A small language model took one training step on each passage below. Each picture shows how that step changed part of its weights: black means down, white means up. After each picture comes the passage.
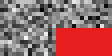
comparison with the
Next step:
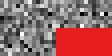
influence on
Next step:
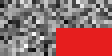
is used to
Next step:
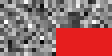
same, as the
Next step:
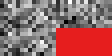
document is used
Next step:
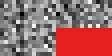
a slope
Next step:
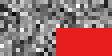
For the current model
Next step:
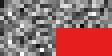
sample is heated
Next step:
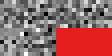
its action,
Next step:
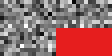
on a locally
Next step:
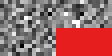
processed to
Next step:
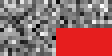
above seems
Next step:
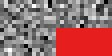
effective ratio of
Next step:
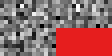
gate region.
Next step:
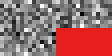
evidence that
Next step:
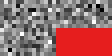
parameter of matter.
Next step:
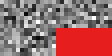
that almost
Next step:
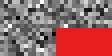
its density. The
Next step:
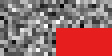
Beyond the
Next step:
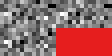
\pi + i
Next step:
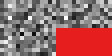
the 2D analysis
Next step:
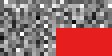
evaluators in
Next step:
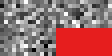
assumed to
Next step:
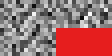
in the text
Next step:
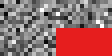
his contributions
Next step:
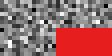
which shows the
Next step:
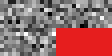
range occupies
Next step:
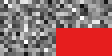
while preserving
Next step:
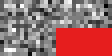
discovery of
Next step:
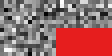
absence of
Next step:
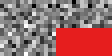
done in
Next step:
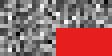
the fast
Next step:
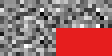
to theories
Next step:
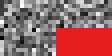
We obtain a
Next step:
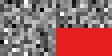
volume for the
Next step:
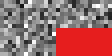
attention in
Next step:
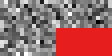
well known that
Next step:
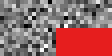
internal structure of
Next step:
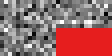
analysis. Our
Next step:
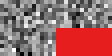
that the more
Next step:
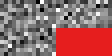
\hline A &
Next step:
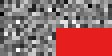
sum of a
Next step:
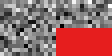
change unless
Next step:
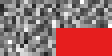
provided that the
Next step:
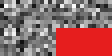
contains a
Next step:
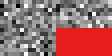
compared to
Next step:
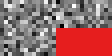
parameters during the
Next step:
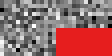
significance above
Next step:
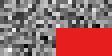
the direction of
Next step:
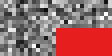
arrange the
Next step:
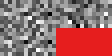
with the more general
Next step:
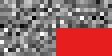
dynamic behaviors
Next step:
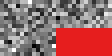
due to limited
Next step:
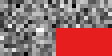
weak scale.
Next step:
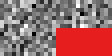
clear that for
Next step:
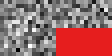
of renewable
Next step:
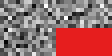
by the rotation
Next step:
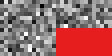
they are not shown
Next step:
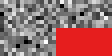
solutions. We
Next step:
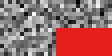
in SNR
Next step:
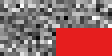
appearance of
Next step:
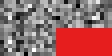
the NPR
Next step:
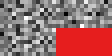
to relax at
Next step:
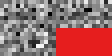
one dimension and
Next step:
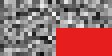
experimental data of
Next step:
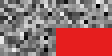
by $\times
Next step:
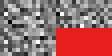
for β
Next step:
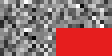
probability theory,
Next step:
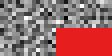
to the best
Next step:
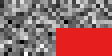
is consistent with
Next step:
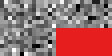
stressed by
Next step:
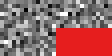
\rho \sim
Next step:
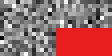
partitions which
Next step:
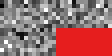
listed in
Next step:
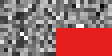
the thermal
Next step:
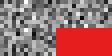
text). The
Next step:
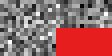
that the system
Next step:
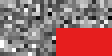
two (positive
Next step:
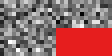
formation that
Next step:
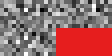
larger inverse
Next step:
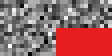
Future work
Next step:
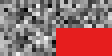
will notice that
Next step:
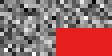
and our \emph
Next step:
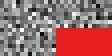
multiple of
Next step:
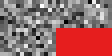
images were
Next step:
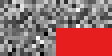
we expect
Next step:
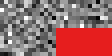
and merges
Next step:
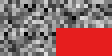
system. We then
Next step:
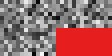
and property
